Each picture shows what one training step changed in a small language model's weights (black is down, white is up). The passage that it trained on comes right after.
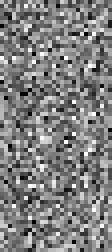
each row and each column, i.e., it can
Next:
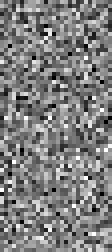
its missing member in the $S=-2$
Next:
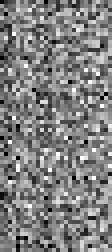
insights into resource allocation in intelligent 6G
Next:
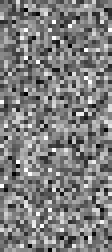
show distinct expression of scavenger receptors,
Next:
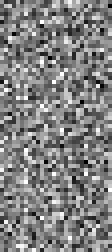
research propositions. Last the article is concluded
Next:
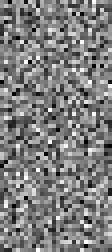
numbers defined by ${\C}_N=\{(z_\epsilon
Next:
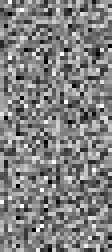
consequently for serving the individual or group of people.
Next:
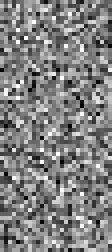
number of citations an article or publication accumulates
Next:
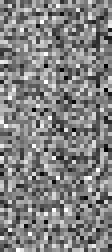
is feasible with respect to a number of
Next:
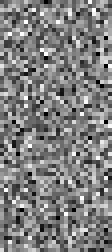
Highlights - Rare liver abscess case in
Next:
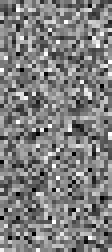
second portion centered at $-x_0$. The
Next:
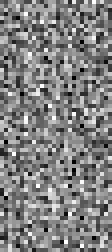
not inactive, the optimal solution is given by steps 8
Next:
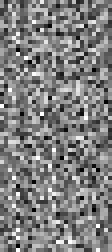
of the designed metrics will thus consist of the based metrics and
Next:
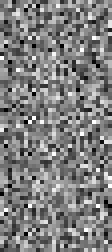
Therefore, there are no significant differences between their forms in
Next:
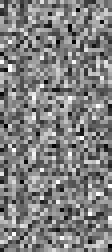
of Fundamental Research and by grant N
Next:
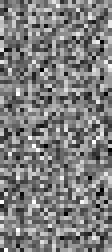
with an additional broad peak indicative of a magnetic field smaller
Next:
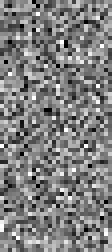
junction. These modes of operation can be selected and controlled
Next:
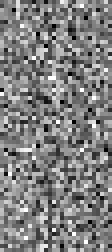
curvature The concept of the “crystalline module” is
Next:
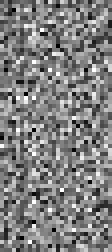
quadrupole in the plane perpendicular to the wave vector.
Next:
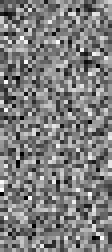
map projections exhibit different geometries, depending on the
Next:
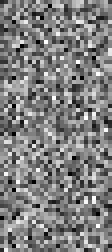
authors declare no conflict of interest concerning the work
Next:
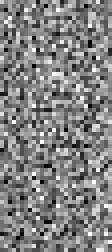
sign of the bare charge agrees with the common sense.
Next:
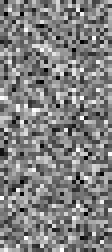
For reasons that will be clear soon, we begin by
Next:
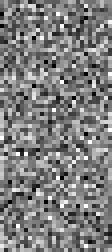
theory at $U=0.6 W$
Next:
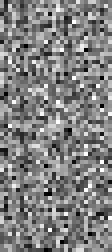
of Energy Research & KEPCO are based on the connected
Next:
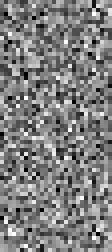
the existing small discrepancies will be analyzed in detail
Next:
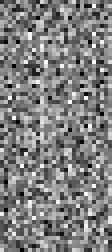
through first-principles simulations. The results show that
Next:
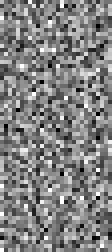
bias indicates the structure formation occurs in nonlinear region.
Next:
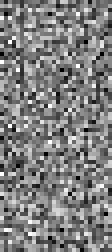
phosphate-rich solution by means of the dosing
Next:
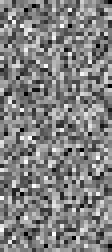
4 Experimental Setup Unless said otherwise, we
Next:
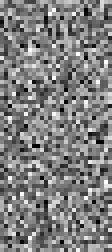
fetus [5]. A pacifier
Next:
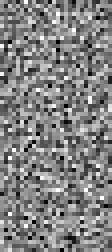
scores compared to college and university males. This could
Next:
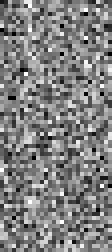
intentions that person harbors, it is possible to
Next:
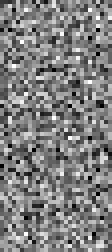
III lists the architectures and hyperparameters of our
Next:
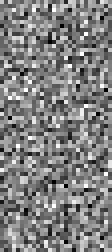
duration 20 min; 4 Temperature processing duration 30
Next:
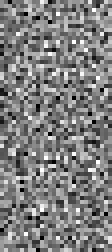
as in \cite{jasra}. To guarantee
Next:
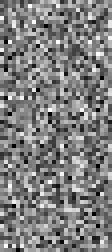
from frustrated interactions. Since the order along the
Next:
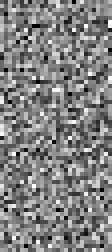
develop and upscale advanced building materials to reach
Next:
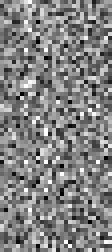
drylands under desertification process
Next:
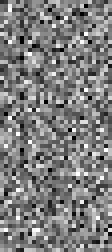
a fixed sign orthant, so that a configuration which
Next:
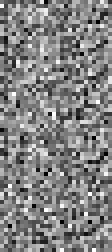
life in both enabling and estranging ways.
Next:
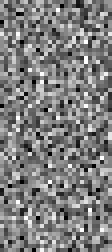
dimension scale of petal flower which automatically obtained by
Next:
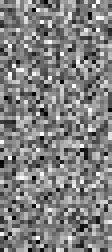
excitations'\ might be misleading. One needs not
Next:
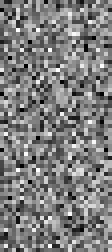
diffraction spikes: We divide the
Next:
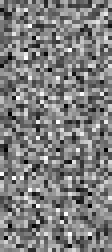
air flow rates due to clogged filters and devices
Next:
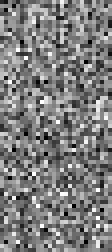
to dark energy, the resulting universal expansion is then driven
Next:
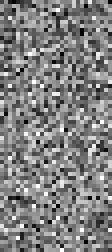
implant failure. We also questioned the time to return
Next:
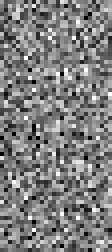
The effective dynamics of the bosons become incoherent and are
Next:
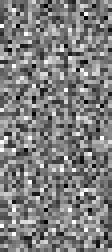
DSCR reaches 1.3. Beyond this
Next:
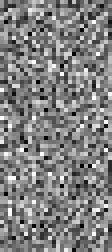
for the eigenvalue $m$, with fixed spin length
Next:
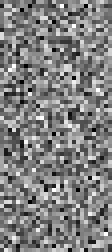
can arise. \begin{figure}[t] \hfill
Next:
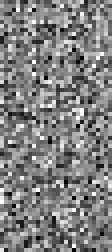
products. From the moment we gained independence to the
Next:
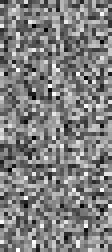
psychological and emotional states were found to correlate with
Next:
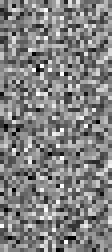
and helps employees stay more focused, they should have enough
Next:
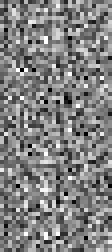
and indicators are developed into statement items.
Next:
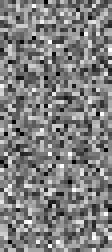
resources shared for the purpose of cooperation.
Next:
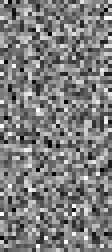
ethanol and aromatic compounds.
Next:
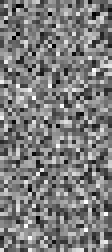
experimental observation of spinon-continuum-like spectral feature
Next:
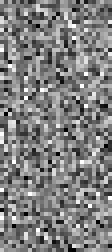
bHLHE40 by qRT-PCR in
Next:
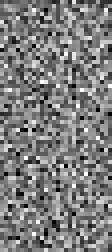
### 3.1 Vernal Equinox
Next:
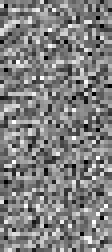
concepts such as Entry and Exit decisions.
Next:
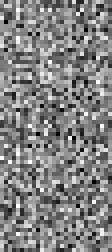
temperature yields the following wavefunction to density relationship,
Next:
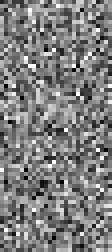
to zero. Forth, the TDDFT calculation is
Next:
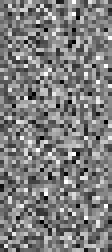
Anglian women poets are motivating new generations
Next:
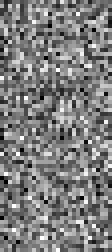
of particle-laden fluid interfaces in applications,
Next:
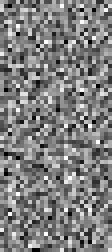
the disaster by re-functioning infrastructure and facilities
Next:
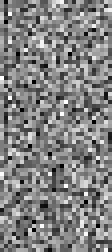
tabulated above shows that the number of
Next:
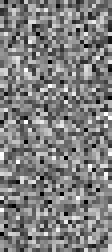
and all showed antiviral activity against IBV,
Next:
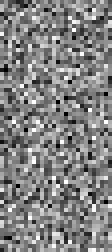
to find another path and tried to locate itself while
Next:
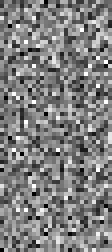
learning to train a sequence labeling and classification model to complement
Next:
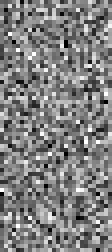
are sufficient approximations, yields a sequence of vectors defined by
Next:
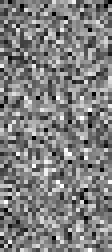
this paper models RISes as networked resources. Based
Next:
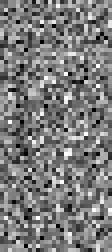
convolutional neural network-based algorithms performed best for recognizing the
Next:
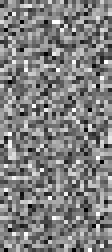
by the SciLifeLab Data Centre.
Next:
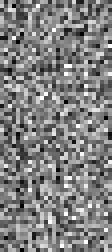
case, CTCP sender reserves the
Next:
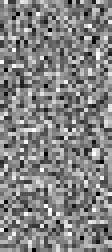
against the artefact or painting, and
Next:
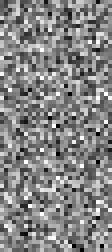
technique is generally applicable and thus can be used with most
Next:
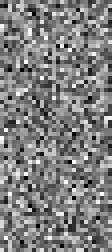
do not currently have them. Syntax Representation
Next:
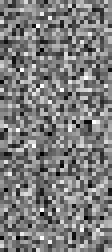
Nunan, viewing the curriculum in
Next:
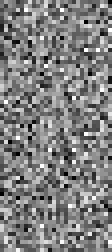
- They account for 90% of businesses worldwide,
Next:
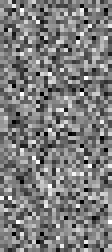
Arumeru District, Arusha Region,
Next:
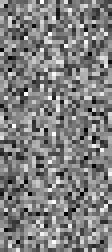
rejuvenation for students like me. The
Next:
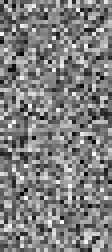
the surface, and the scattering ions disappear [91,
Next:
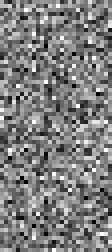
is large for $x < 0.1$ but small
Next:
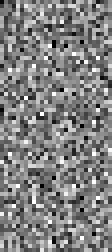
values, whereas the results in the CF direction closely align
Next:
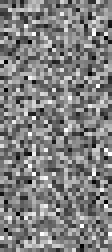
the required knowledge and skills of each individual student.
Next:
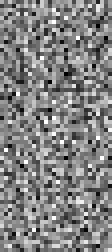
state Nigeria, Nigeria. Objectives of the study were
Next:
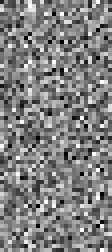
permeability experiments. The anisotropic swelling phenomenon was
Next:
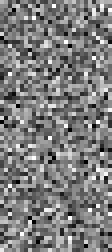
comprising real-world erroneous code
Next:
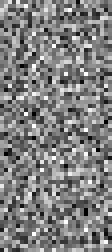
which relates to saving percentages of 36 % and
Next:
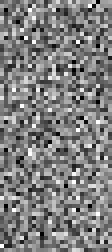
said to be α - open set if $A
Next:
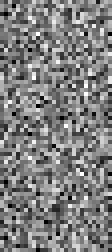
to peer review facilitate advance. In order to identify the
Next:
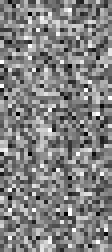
endpoints, network devices, cloud services, and
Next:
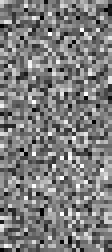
for $L$ ought to come out as solutions
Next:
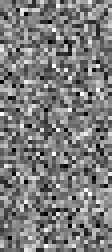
\ref{constraints}: ONE-OF
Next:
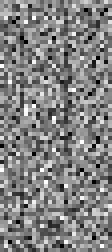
value. The observation was that the value relevance of
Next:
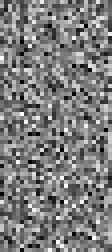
of the `finite dimensional representation of the $Q$
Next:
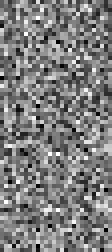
lowest order on $\hat{\theta}^2$ allows us
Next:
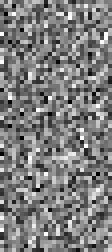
multi [30, 32-34] and hyperspectral
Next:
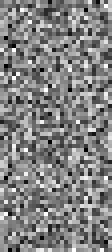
inserting $\matr{U} \cdot
